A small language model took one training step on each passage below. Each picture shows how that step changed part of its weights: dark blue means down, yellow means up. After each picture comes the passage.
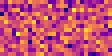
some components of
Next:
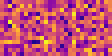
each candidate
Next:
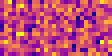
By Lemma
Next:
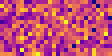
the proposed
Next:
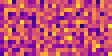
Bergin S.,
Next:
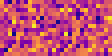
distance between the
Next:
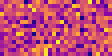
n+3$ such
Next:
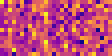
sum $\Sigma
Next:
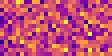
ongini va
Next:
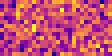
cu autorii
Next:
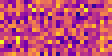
particular, we find
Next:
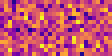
еще не
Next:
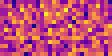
opacity is
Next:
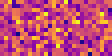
different length time
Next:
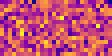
effect of widening
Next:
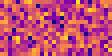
which keeps the
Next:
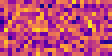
чоралар -
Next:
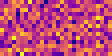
see below.
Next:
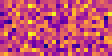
indicated as a
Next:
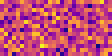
such state and the
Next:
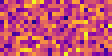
their variations show
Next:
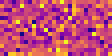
em alguns
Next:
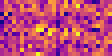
The measurements of
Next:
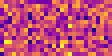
accuracy of
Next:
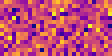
de gestão que
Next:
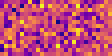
the patching
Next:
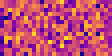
б., PhD
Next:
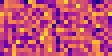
– Forum of
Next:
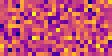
results for data generated
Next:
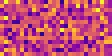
is often more
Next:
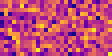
The singleton
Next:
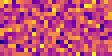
case as well. The
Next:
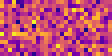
va zaif
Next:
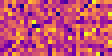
researchers as
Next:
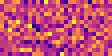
linked to
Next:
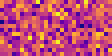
consegnare a
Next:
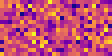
and fermions
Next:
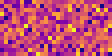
& {\underline
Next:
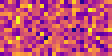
specify the
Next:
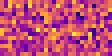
particular nature of
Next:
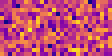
coupling constant and
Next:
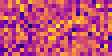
a chances de
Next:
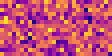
and liquid
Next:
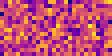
causal entre o
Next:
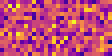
we plot the
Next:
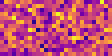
or antinodes
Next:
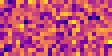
collaboration is
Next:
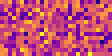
of individual
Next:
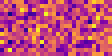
the center positions
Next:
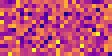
T \circ
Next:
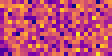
5 milliard
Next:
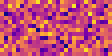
ambientes de
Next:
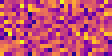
is effectively
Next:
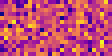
on their way,
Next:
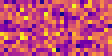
the fidelity
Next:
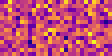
responses to
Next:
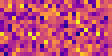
of the matching
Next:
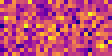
a double
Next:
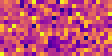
foram gerados
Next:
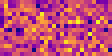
и Южной
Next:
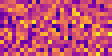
con presidente
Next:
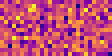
threshold temperature
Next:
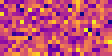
found since the
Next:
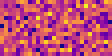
black hole to
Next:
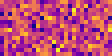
da Antonino
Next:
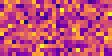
ms). The
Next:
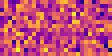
права и
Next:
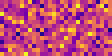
since this is not
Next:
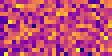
k' \ast
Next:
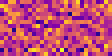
texture through a
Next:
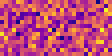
here, are
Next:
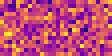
ham ochib
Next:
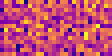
be used as a
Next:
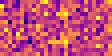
can generate a
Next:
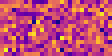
it can be proved
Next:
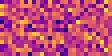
made in the
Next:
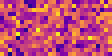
the \Focus
